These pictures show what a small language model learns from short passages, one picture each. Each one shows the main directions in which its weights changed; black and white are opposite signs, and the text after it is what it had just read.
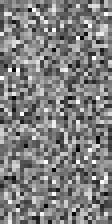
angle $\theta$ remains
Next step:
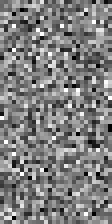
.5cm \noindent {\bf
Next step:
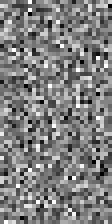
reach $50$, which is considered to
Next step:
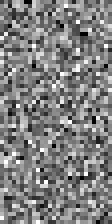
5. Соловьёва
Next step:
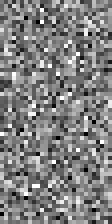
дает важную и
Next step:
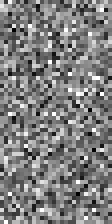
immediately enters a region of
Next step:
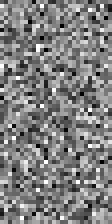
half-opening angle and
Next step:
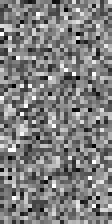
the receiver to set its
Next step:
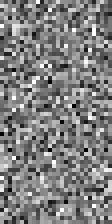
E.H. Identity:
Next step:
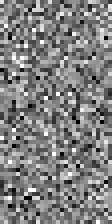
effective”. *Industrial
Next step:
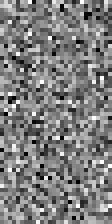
in the very construction and methods
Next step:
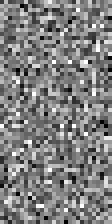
en verdad constituye la
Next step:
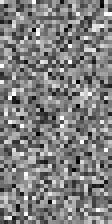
bo'ladilar. Bular
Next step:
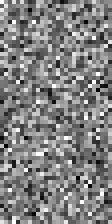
les temps impartis ;* -
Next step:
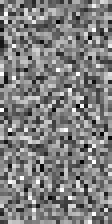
Frage, ob Studierende
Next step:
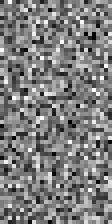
BEC, has irrotational
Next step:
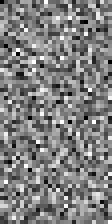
Moscow, 23. (in
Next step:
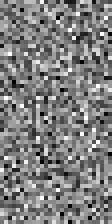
2 большой, 4
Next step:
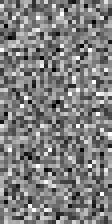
networks is the phase
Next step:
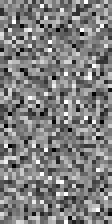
возможность их
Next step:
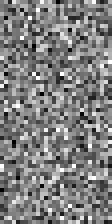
con discapacidad 3.3%
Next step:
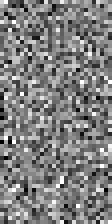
conocer el grado de conformidad
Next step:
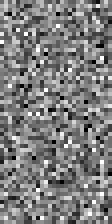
forth a cloud-based plan
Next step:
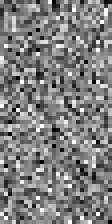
They show how the estimated
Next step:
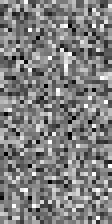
Navoiy nomidagi
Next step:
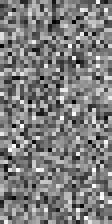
cited. However, the
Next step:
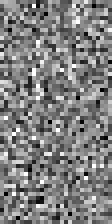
1 and February 11,
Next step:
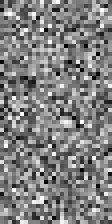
были приняты на
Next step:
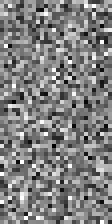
mindenki elfogadta
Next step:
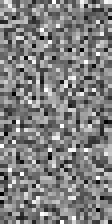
to be globally scalable and
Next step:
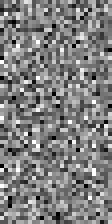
drive from the Hamiltonian,
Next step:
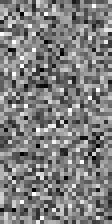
davlatida ushbu
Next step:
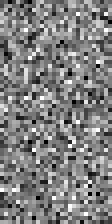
equation of motion) to express
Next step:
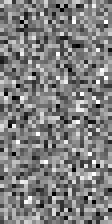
bo'lmachalarida qon
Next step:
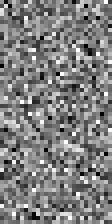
из третьей страны.
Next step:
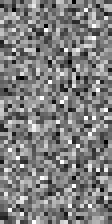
Remarkably, analysis of
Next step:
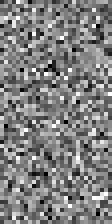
يكون لديه
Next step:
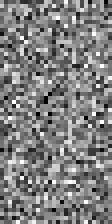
\newcommand {\aslq}
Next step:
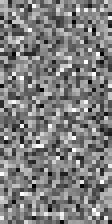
de Aguascalientes
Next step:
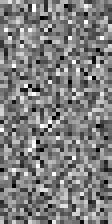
er enige discrepantie
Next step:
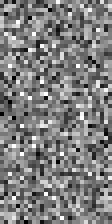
(source node and sink
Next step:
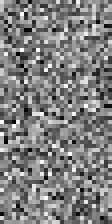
ishlar bo'yicha
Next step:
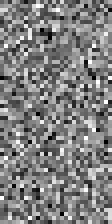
devam etmiştir.
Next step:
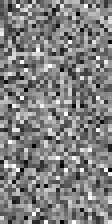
to the $c$ axis
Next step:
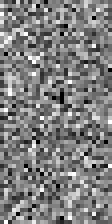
Prefeito Haroldo
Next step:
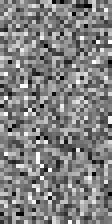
moderasi agama karena
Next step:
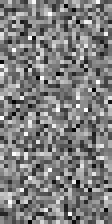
bottom of the conduction band
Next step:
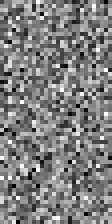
of the periodic orbits of
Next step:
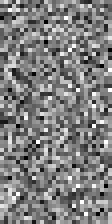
interpolated the wavelength
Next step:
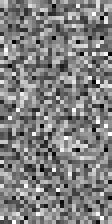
dans les régimes
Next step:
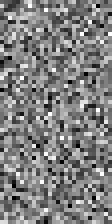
that the character must vanish:
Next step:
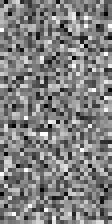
yubordilar. Farg'ona
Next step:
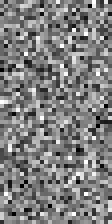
form-factor suppression of the
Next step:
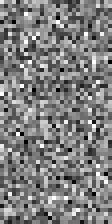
у посушливому
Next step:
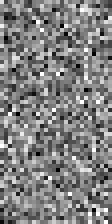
telle représentation, il
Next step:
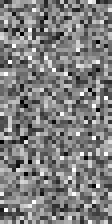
entre o que seria interno e
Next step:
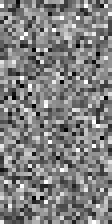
and the temperature and degeneracy
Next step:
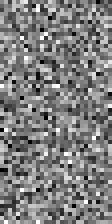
efectividad de modelos
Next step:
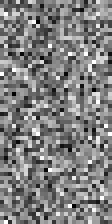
nesse contexto chegava
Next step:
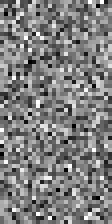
NIR facilities over the
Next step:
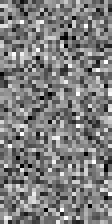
Technology in the Future of
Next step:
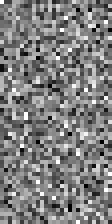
K. Ushinskiy, A.
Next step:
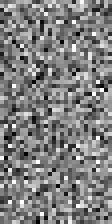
triangle problem provides a
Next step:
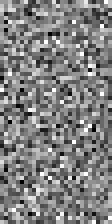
is likely driven by the
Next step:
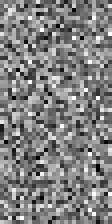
capacitance values after pressure
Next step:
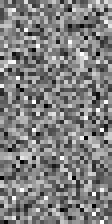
the exponential decay form in the case
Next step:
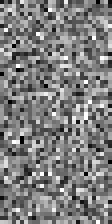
binecunoscut. 4.
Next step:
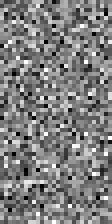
tarbiyalash va sovet
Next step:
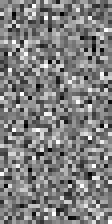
veya “hareketli
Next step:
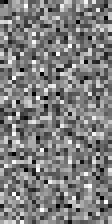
circoscrivibile, qui
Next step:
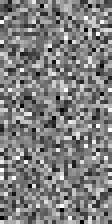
molecules, as described in
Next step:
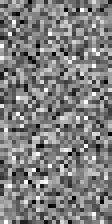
satisfatórios e o
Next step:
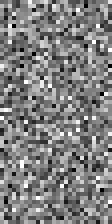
\bibitem{Ken} K.
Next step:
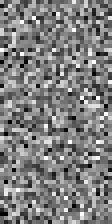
L. Briukhovetska
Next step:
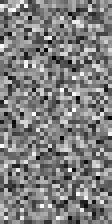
ring resolution extends the particle
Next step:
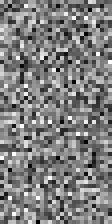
tip parallel excitation
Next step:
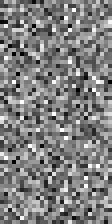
the linear (Hartree)
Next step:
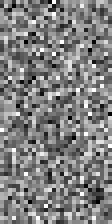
JSON-Format und als
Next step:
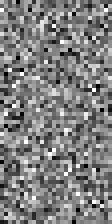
of 1% of cerium
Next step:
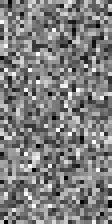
sample there is a much weaker
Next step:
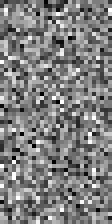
the Heisenberg model.
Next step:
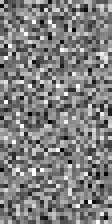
de indenização e proibição
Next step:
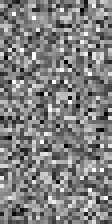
às expectativas dos
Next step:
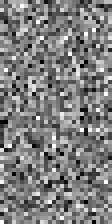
electron controlled acceleration in
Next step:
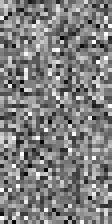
sides, it is important to
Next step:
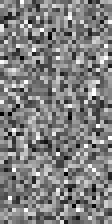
test beam campaigns have
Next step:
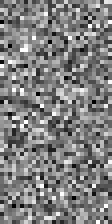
specifications available online)
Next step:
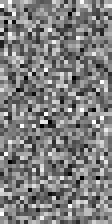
This is by no means the first time
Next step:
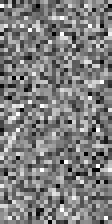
fotodiodo ideal,
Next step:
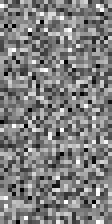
\end{equation} \begin{equation}
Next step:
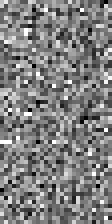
egallab turgan odamlar
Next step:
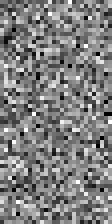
of the spectrum decreased for
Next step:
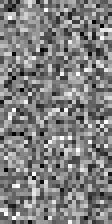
that the two most prominent features
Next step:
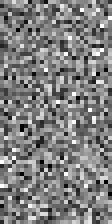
on Web of Science data.
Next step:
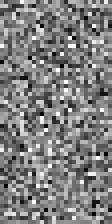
\tau_{fs}^b \right
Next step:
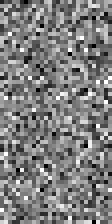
rail head, hidden
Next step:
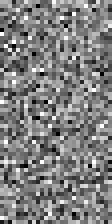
nada apetitosa. La
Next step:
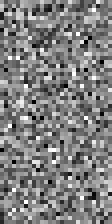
wird ihre Leistung
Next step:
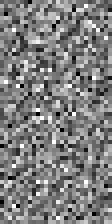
de réfléchir aux
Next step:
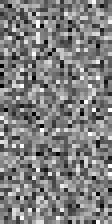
Mestre em Ensino na
